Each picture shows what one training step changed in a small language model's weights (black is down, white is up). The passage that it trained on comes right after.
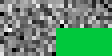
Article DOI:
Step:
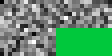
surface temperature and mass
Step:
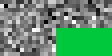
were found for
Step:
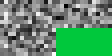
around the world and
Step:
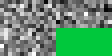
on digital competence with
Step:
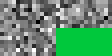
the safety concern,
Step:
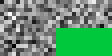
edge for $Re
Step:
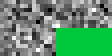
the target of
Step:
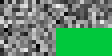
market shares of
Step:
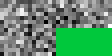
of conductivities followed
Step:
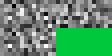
succession of
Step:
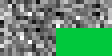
time, as a
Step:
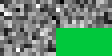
partners did not have
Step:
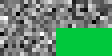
the bit error
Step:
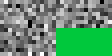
within the plan.
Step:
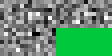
δ , pol
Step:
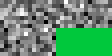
of individuals around the
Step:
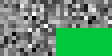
appropriate. Determination
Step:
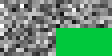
presented in this table
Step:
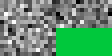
to establish the
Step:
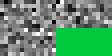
plastic films coated
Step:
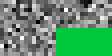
the sample due to
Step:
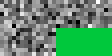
shows that the sensitivity
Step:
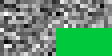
value for the need
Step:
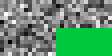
to go is the
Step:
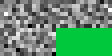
rules on the
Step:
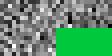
Export results
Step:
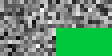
almost 98%.
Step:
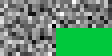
sharing updates and
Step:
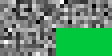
the polyphenolic
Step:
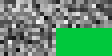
transform the way sustainable
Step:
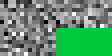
are easier to learn
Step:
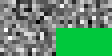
the fig.
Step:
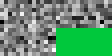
evaluation of *in
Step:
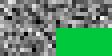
the VIF for
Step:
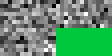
chance of
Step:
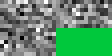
at a rapid
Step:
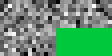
swirling secondary
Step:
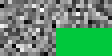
either refined to
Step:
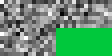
method was employed.
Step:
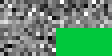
tradition into interaction with
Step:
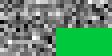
incentive efficiency
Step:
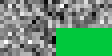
effects, when such
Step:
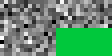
cases where identity information
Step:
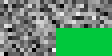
for successful CRM
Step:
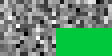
38 open-ended
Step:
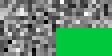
of n into
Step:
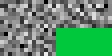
in Studies on
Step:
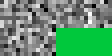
minimizing the
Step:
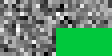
our environment and
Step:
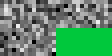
three practitioners
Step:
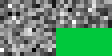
that citizens can
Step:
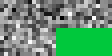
which leads to
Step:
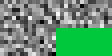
hereby declare
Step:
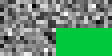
believe the estimation based
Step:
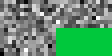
a circular hole
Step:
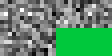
psychological, economic and
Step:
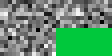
of the online tool
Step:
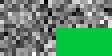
confirmed by preparation of
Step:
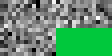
simulator with
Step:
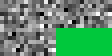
by a medical
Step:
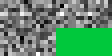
and demand shifts
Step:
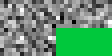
area of land that
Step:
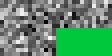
of center of mass
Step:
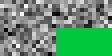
In most cases,
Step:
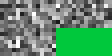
work addresses this
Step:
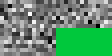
more Pb
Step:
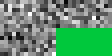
path for their
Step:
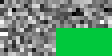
expansion of renewable
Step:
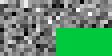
The tool proved
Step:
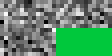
of this is to
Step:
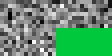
number of floor
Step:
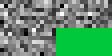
and will be accessible
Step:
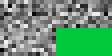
subjected to
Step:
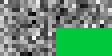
security compliance. After
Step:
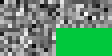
been considered as an
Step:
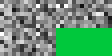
districts also located
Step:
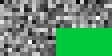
prospective cohort
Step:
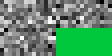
¹ Institute of
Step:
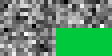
et al.
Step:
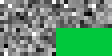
maize yield per
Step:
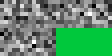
some scholars define
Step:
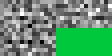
tasks of strategists
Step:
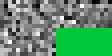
conduct a systematic mapping
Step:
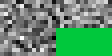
need to interact with
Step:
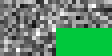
knowledge that made the
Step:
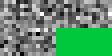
a standardized,
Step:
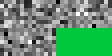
is in agreement with
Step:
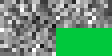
results related with the
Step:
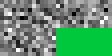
those of young
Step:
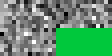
available active sites may
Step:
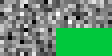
AND DISCUSSION Figure
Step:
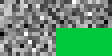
exercise duration and
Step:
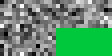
contact with people of
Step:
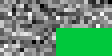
conventional learning patterns that
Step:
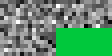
stack at bias
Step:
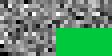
as a bounded
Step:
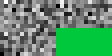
both assessors and
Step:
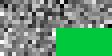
among hosts
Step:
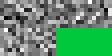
Following are the
